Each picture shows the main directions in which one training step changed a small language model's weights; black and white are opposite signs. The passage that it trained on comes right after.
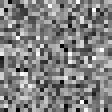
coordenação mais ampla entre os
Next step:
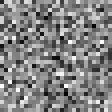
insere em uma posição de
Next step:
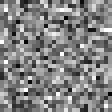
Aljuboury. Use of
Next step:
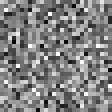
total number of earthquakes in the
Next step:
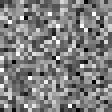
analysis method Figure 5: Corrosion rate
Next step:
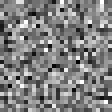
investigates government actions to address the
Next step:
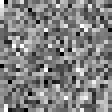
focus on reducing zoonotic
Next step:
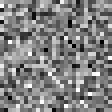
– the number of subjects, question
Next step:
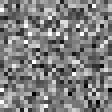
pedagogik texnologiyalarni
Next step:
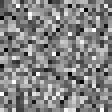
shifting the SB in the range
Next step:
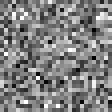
is below 0.05. BMI –
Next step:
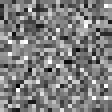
with a cost $c(\eta_1,
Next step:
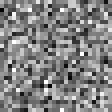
provides a new avenue to the optimization
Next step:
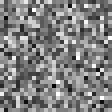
long time after the original developer left
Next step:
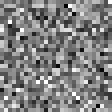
via emails. Progress
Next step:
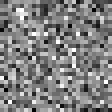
question two revealed high extent
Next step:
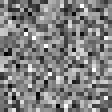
bacteria is of paramount.
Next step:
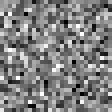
sua vez, Bioni
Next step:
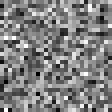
are chosen for consistency with classic
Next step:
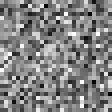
\otimes \mathbb{I}_E$ and
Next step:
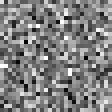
of Nairobi Kenya,
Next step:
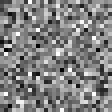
population with food in season and off –
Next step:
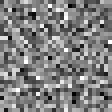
para el *testbed* con
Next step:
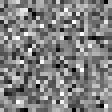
that the combined multimodal classification
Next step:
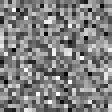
tree level result, we also show the
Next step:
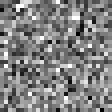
models. For each primary score matrix,
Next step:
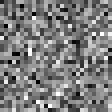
achieve poverty objectives, the
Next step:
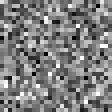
ranks it reveals the fact that in
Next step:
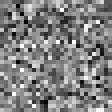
cloud into a panoramic
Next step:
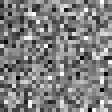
($1/N$ expansion) and
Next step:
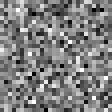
It is critical, from a facilitator
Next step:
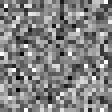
signal is obtained on each parameter, and the three
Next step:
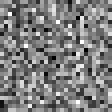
the Eurasian beaver and the
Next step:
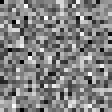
calomel electrode (reference
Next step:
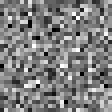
голямо удобство
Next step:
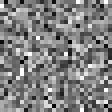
profile ${\bf u}({\bf
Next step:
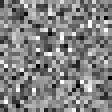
has a slightly thicker
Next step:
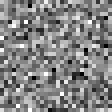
the average spin value at each site as
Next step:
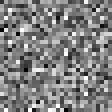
aforementioned risk factors, the development
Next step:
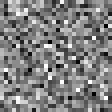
feature is common to other conformal
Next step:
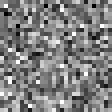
têm sido elaborados sobre
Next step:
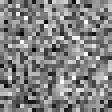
faoliyatga tayyorlashni
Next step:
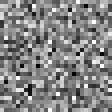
and highly significant: human papers achieve
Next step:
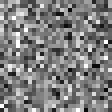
shape or the format of the
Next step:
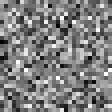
athletes²⁵. Moreover,
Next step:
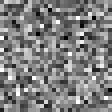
the one hand, and of the specific
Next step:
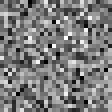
work of Klein. As we
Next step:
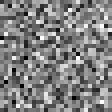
keep him and his family
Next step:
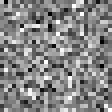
of Electrical Engineering,
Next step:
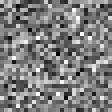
time. The answer from the
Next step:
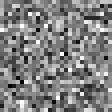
avayla - omondur
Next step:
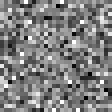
primarily for FF-like
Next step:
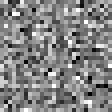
concatenations of transition molecules having
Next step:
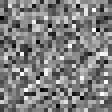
1 Capítulo 6
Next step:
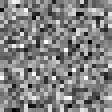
the period of the task, d is the
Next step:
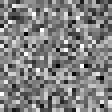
by Helmut Paul in the
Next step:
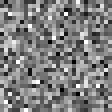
виступають фонди у
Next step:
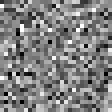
together the states and communities of the
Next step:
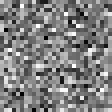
Es por ello, que la
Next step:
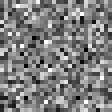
decision in CRN. The
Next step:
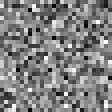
considering only equality in width, still we
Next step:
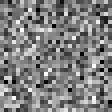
unrelated to computation but is due to
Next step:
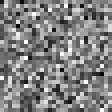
(e.g, the ID is
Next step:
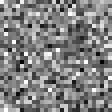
the neutral chelates is attributed to
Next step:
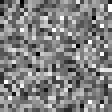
НОМЕР 4/2
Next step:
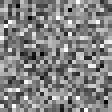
diagram, one writes the terms from
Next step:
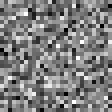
is the best way to minimize the action.
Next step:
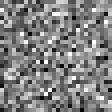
If using the system that will be designed,
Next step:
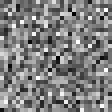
de profissionais trans enriquece
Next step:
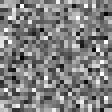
Core, a fundamental asset that
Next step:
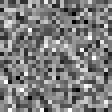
are of finite cardinality, there
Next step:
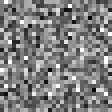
та першим етапом
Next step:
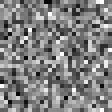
secours ». Sur ce point
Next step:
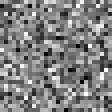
of them never visit a dentist
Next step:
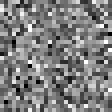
calculations are presented in Fig. 2, where
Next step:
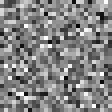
electronic states and O K-edge spectra
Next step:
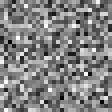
\approx 1/\sqrt{N}$. It can
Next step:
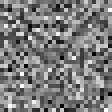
through analysis of Climatological variables in a
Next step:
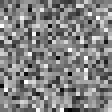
part for a given wavenumber
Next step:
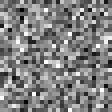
Ba 3d. The Fe 2p spectrum
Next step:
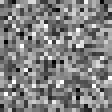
countries. - 20) I often discuss
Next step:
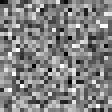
ensino, seus benefícios e
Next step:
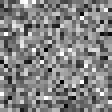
grid, without using the coefficients
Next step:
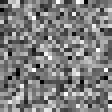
provide a complete picture of structure
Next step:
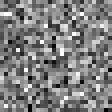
LISA. The six most well
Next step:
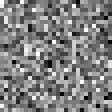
ongning maxsus shakli
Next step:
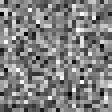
expertise. For a future teacher
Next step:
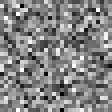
parameter choices. Initial values for these
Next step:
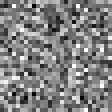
teoria e prática. São
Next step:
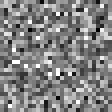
los actos realizados no son
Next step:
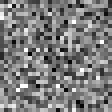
positive or negative integer) assigned to
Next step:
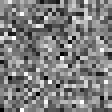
por dos partes unidas en la
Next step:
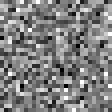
Fig.~\ref{Fig:Vub}. It
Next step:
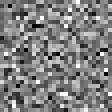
at a signal efficiency of better than 90\%
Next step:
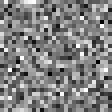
grid) in both the x and y
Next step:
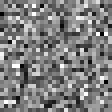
\end{bmatrix} \quad
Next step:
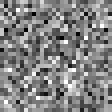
$C_4$ is a coefficient
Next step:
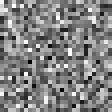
different minima, because the system is still
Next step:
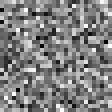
both the reasoned argument and the
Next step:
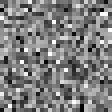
One of the benefits of modified
